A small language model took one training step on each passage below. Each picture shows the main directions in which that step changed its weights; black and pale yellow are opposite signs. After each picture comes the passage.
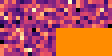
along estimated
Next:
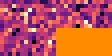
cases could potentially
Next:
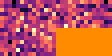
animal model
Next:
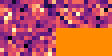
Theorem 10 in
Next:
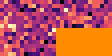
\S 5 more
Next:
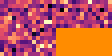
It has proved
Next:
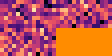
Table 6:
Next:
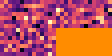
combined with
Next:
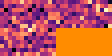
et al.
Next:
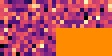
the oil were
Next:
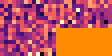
of the biological
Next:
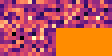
along the lines
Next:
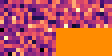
is also referred
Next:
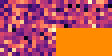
in particular,
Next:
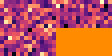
there are no known
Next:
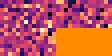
study the initial value
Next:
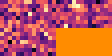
the cost and
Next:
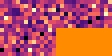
explores whether digital
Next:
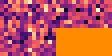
the representations in
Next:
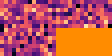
according to the method
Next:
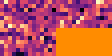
\lambda \\
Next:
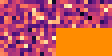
is defined. Then
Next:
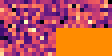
sea surface
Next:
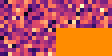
for demonstrating
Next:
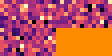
Test Case
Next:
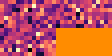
y), \quad
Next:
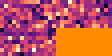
be associated with a
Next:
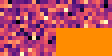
from a relevant
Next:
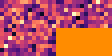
such as in
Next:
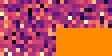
a \leq
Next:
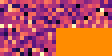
patient safety
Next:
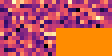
trie des
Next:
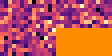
Information on local
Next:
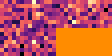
with sodium
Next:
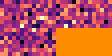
dynamical system generated
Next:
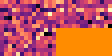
found distribution of
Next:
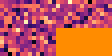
entity faces
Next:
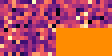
selfing as an
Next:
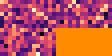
which the features
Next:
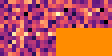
for productive
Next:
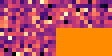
In some cases,
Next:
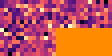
present since normal
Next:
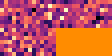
There are some
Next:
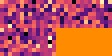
known addictive
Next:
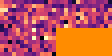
accident cases
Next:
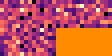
tearing or
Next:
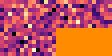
of udder
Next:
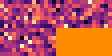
to changing
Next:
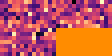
the pattern of the
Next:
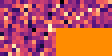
research constructs,
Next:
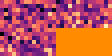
used in both
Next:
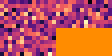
or primary
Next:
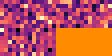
closed sets of a
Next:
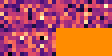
random variables \beq
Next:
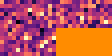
such that:
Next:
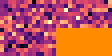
By the equivalence of
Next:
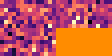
not apply when
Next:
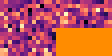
a Riemann
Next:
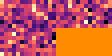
which itself was
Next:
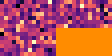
matrix $A$.
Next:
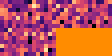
the temperature, for
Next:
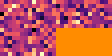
bounded random linear
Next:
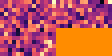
out to be
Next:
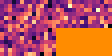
rest of the
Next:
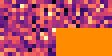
MPPT algorithms
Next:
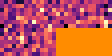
testing set
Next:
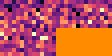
strongly convex objective
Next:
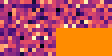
posterior density
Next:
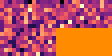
are assumed to
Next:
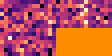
such a solution for
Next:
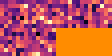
extension of the model
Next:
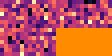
a mountain
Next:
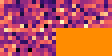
$$ there exists a
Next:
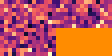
has to be a
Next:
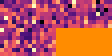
pick another
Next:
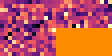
achieved live
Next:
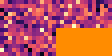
that we will use
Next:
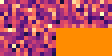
vector subspace of
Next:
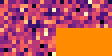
approach to defining
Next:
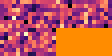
training collected in
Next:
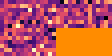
course, by
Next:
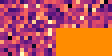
component of a free
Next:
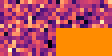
place to be one
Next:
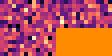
volumetric integral
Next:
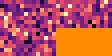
two proofs for
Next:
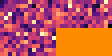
proof of Theorem
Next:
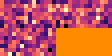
too much?
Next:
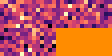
convergence upon
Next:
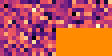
be attend without
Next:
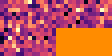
the word
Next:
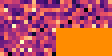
compared to conventional
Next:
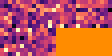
been completed:
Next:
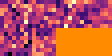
difficulty in
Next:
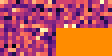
synthesis of
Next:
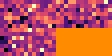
its draft
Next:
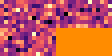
table with results,
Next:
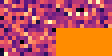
case and fixed to
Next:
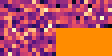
been observed (blue
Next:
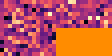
discussed above.
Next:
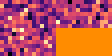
= 0 otherwise
